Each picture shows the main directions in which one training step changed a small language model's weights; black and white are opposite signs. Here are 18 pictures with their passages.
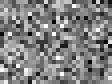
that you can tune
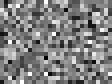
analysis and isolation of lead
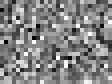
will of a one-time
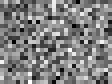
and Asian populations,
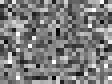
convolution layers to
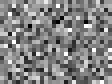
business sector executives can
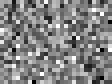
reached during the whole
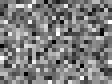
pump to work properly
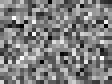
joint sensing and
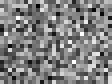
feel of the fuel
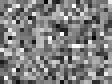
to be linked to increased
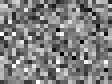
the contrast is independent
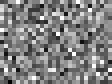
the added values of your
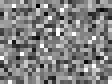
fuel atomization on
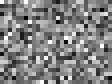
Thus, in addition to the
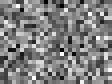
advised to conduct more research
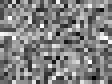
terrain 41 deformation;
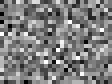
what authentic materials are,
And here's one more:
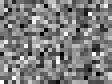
although fungi and
